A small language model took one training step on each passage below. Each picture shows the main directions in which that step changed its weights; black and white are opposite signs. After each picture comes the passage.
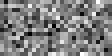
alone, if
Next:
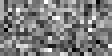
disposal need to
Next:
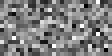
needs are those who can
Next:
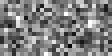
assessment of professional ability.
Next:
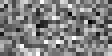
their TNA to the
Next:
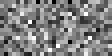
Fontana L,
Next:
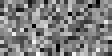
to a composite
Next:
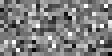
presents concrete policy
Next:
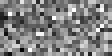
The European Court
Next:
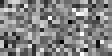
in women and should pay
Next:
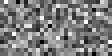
Petrick and
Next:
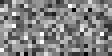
drawn up by Member
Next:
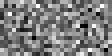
All these actions not only
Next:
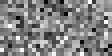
problems faced by researchers
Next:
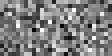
data and model predictions
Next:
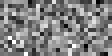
converter mode.
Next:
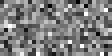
administration of the
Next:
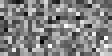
of hermitage
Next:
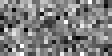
group size, they will
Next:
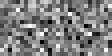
remaining 30%
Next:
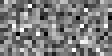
- Frequent monitoring
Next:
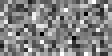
a delicately
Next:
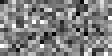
across DoE
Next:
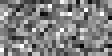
there was no place for
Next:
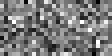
charge transfer and
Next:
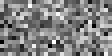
most of the basic
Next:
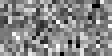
the perspectives
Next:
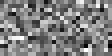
needs to operate
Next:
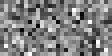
gods and
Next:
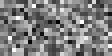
noted that the
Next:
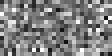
course of RVO
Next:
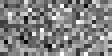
It queues the
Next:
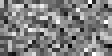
refluxed for
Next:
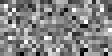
view, the main
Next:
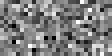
used (5th
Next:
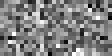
and the attitude
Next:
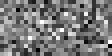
and societal
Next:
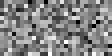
to access the crop
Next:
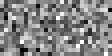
shows the SST
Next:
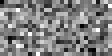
method was adopted as
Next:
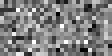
above a certain value
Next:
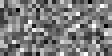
Of these,
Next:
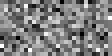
texts being
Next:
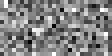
This wor k
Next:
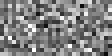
any time point between
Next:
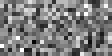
the distribution of a certain
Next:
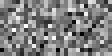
have shown that a significant
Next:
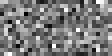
Protection Resources
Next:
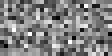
hours). - In both
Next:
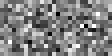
some extent.
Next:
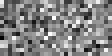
among HD patients?
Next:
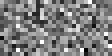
and scientific information about the
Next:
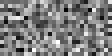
the contractility
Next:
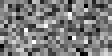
any major modifications
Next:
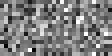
the length of the
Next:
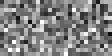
work can be introduced at
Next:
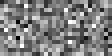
demonstrate that the
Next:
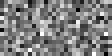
to be associated with the
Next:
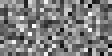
capacity of 675
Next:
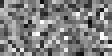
are more common in the
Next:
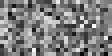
bottom of the
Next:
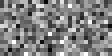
from the real world,
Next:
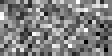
D. No primary
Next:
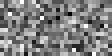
For executing these
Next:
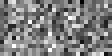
Under the same
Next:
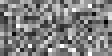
key operational objective in
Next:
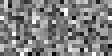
different information that can be
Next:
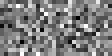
analysis was used to link
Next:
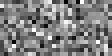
oroantral communication
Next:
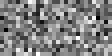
and so deep to be
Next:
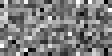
soils have the potential
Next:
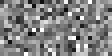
invested more capital
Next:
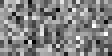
involves working through a
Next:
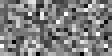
and ω_k
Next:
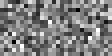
in class I and
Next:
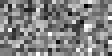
the European Central
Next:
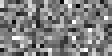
of reflection, a
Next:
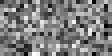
work freely available
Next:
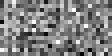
between both materials appearing
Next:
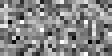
Indeed, this
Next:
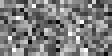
noted that within the
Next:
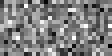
at all, although
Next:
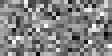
important to bring a
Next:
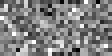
prescription decreased from
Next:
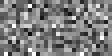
- Experiments
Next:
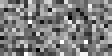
be implemented accordingly,
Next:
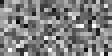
include the variables of
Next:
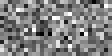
to right: Carl
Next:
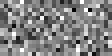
To evaluate the variation
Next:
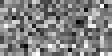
outbreak of
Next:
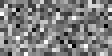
state transition. The objective
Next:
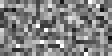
form of an HPC
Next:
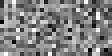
between the nodes i and
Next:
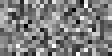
Elements of C are
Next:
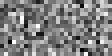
decision trees)
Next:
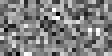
institutional foundation is one
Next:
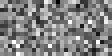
of EU energy demand and
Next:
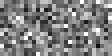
attention and motivate them
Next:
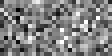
Painted Stork
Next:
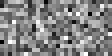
of these methods were developed
